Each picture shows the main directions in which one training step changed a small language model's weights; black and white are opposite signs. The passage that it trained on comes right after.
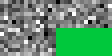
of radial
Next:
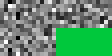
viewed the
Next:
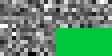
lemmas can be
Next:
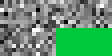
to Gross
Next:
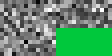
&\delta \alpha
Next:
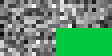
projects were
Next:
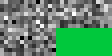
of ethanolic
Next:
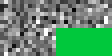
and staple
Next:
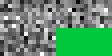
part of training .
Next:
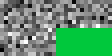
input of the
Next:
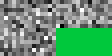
statement of financial
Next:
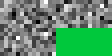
I thank
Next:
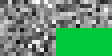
but we will not
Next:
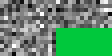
of solution for the
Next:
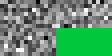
control carried out
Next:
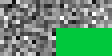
global maxima
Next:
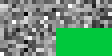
share of
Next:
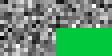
is considered as a
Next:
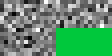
The researchers in
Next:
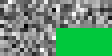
algebras and obtain
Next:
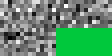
channel, the
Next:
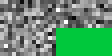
is found and also
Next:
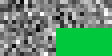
in probability. This
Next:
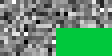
a phase change
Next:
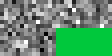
a crosscap
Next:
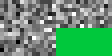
completes the
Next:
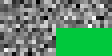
constant, and
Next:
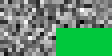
simply connected and
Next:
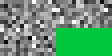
all plants as
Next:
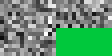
fact is established by
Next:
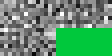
to error terms,
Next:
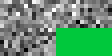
including aspects
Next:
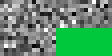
species diversity in the
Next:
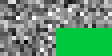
$B$ by
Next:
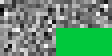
nature, and
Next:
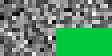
traffic and
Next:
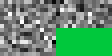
patients who stopped
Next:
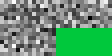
the residual
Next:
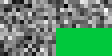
model. The model
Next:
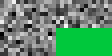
In simulations of
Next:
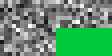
they do not contain
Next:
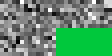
interactive short
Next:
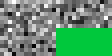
results show that the
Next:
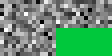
The pregnant
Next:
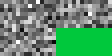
significant way for
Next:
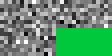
on four papers
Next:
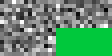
differential equations. In
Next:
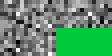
this paper we
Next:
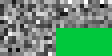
a pro-finite
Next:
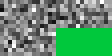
case is not equal
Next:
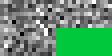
of bit
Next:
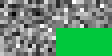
2D and
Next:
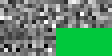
closed sets, and
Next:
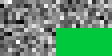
functioning. The
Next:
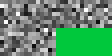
# losing weight
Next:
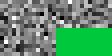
a spanning
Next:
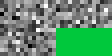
but mechanism needed
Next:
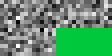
\quad 0
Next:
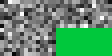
denoted by $
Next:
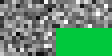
& demands
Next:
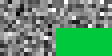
planet, this
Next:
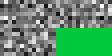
of generality,
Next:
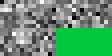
approach to including
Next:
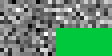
$X$ be
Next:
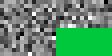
continuous on each edge
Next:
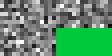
can refer depending
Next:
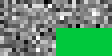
nerve fiber
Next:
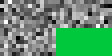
functions must be
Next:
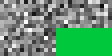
algorithms or
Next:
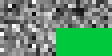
business strategy and
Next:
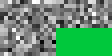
it is not;
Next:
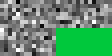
sound less
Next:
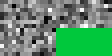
projection $p:
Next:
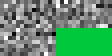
the final leg
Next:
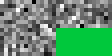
prefix both
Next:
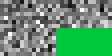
of groups of the
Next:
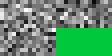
automorphism implies
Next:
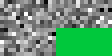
1: }Suppose
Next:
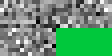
to learn and improve
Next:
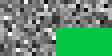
words, the
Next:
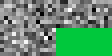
of increasing farm production
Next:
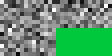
least as many
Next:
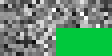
significantly predict
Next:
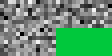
object detection
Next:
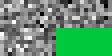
of the approach,
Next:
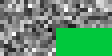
associated with a positive
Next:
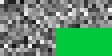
underlying surface characteristic
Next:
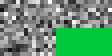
the finest details
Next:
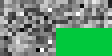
No GPS
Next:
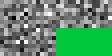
technological hub
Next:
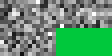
IT interpreted
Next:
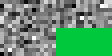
The TSS was
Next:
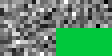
contain all of the
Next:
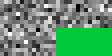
time, the
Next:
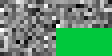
and SVD
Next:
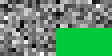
derivative of
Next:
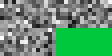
not present or the
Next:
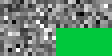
of the states
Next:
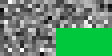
operators are obtained
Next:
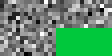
0$ and
